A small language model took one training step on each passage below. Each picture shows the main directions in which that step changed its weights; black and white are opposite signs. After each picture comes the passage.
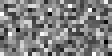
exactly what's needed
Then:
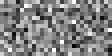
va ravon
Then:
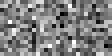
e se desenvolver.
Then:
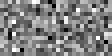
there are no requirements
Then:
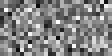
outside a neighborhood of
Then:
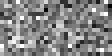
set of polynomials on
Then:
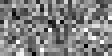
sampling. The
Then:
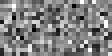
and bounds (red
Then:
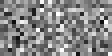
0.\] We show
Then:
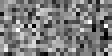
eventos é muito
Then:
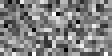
la gerencia de la
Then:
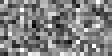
graphic sequence with
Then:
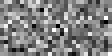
mustaqil ishlarini
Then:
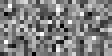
about telescope
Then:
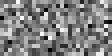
one of the lines
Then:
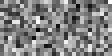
ish prinsipi:
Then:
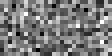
be observed counts.
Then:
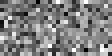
muitas vezes,
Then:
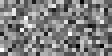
a bird that is
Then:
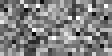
is a minimal geodesic
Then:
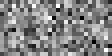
darslarni axborot
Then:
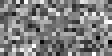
$ \\ which again is
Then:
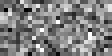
is a proper extension of
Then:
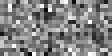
bo'lgan shaxsiy
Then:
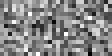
approach suggest updating
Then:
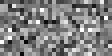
$$ Equivalently,
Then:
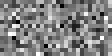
Villages of
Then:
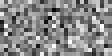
market analysis.
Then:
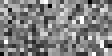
consider skeletons
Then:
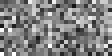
de pasos mediante
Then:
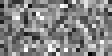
\\ \displaystyle\quad
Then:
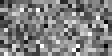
X \to X$
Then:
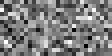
réalisées pour le
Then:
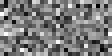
Republica Moldova și
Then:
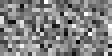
con los reportados
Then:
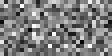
desistindo de
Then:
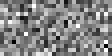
games stuch
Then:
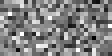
nature and the smoothing
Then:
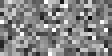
onderwerp van
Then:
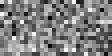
bază: -
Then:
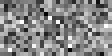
loci. In
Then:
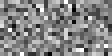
Therefore $v$ is
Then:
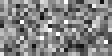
não deve ser o
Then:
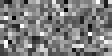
tight contraction factor
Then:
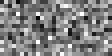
{\em Pattern
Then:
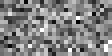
for the central polynomials of
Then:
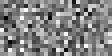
into a single components with
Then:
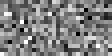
the three concentration
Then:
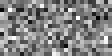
yang lebih mendalam
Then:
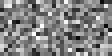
dos colaboradores.
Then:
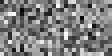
inclusion by $\bar
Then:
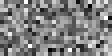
in the notation of
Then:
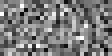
expectation on two
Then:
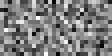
ресурс] //
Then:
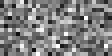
then the following equation
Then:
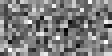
propagam dados e
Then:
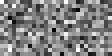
para a garantia
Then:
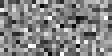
el valor de lo
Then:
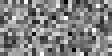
and that the function in
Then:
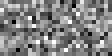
of all chains from
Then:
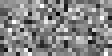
bilim, malakalari
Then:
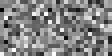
denotes the spray for
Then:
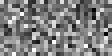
not directly address it from
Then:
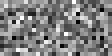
maximum norm of its
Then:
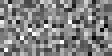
principal Seifert circle
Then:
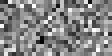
alimentos ao
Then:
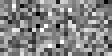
e que teve
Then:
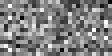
da Thomson
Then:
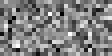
göre okul
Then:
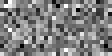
отрасли в
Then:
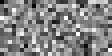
the initial and final values
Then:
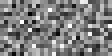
and they define the structure
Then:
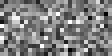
presented distinguished
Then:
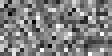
each (backward or
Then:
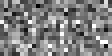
sua prática sob
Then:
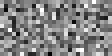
Let $u$ be
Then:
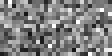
\item b):
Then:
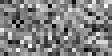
ishlari cho'l
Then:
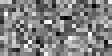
o'z ona
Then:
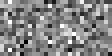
dos objetivos desta
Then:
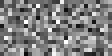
extend the geometric PID
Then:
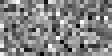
the pair $\{S,
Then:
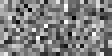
related to the notion of
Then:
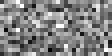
the analytical solution $
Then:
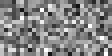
was identified along with their
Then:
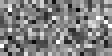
qilishidan kelib
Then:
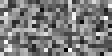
Construyendo un
